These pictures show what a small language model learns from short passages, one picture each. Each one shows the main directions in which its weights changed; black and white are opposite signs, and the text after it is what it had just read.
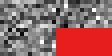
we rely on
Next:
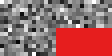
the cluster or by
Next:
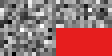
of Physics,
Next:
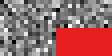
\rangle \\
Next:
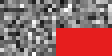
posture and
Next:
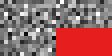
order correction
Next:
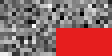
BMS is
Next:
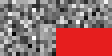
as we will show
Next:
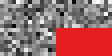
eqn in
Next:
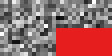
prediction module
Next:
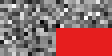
to be temperature
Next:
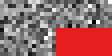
the IMF
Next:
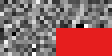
both MLT
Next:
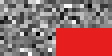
the optical
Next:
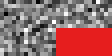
that was not
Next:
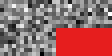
is expensive
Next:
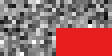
the result in
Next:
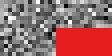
fermions in
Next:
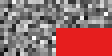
we introduced the
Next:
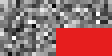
| Si
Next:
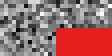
the RAP
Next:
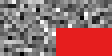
to these two
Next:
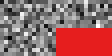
as a part of
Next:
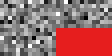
one of the
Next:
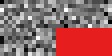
Clearly the
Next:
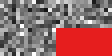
In next
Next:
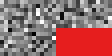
range focus
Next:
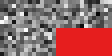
the disc is
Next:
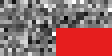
divided into
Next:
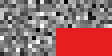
mass of the
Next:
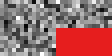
describe the quantum
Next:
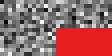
This procedure
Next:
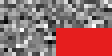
with a continuous
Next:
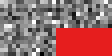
and value-based
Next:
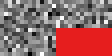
points $\delta
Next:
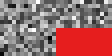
the scattering
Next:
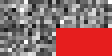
deformation. The
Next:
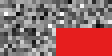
is {\em
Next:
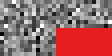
is very similar to
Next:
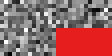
degrees of
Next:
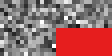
diagram in
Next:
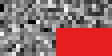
are discussed.}
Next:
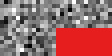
1st and
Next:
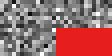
mass equation because of
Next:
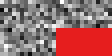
conditions then imply
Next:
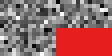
across the
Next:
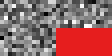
the same methodology
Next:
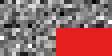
that the conditional
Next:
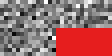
interest as
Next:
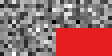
a model ten
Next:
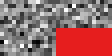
the use of
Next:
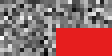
follows the
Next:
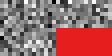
it seems
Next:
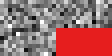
were extracted
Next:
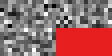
evidence for
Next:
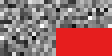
of this scheme
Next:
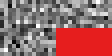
drive and
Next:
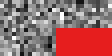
well already
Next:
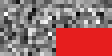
integer values
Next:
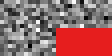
which the matter
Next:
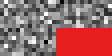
\left( m
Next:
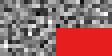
dust radiation
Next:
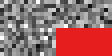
makes its analysis
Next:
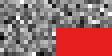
disk, and
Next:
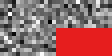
is worth
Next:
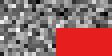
the above consideration
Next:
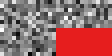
mean density. This
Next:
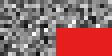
based on the
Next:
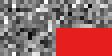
Therefore, there
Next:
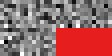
density matrix to
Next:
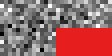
area of the
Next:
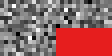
applied at
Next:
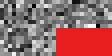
The choice of
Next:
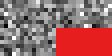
single particle level
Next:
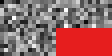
evaluated through
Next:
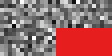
tree model,
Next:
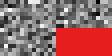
of future
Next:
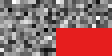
models including the
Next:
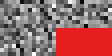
thermometer and
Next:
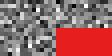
to the reduction
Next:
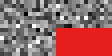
function of the
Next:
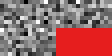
meaning correlations
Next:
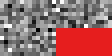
schemes are
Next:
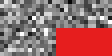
results turned
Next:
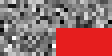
to Eq.
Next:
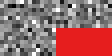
and widely
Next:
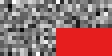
we present a more
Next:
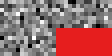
similar to the
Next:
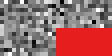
through analyses of
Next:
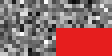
time dependence of
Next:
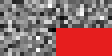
singular field
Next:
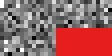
produce a larger
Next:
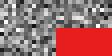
The author
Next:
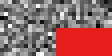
orbital can
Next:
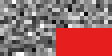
is directly
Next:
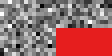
The pairwise
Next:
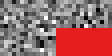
but is possible with
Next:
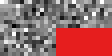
cloud as
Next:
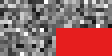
of $F$
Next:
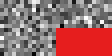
and the computation
